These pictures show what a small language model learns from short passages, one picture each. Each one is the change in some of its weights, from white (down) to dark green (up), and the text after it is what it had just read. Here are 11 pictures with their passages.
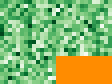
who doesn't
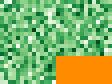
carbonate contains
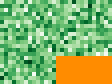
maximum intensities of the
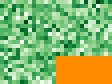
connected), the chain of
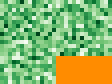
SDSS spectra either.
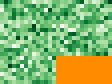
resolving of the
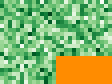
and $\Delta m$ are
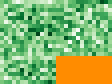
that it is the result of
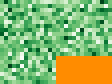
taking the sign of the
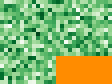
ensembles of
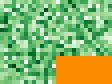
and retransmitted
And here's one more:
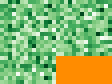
observe here that region II
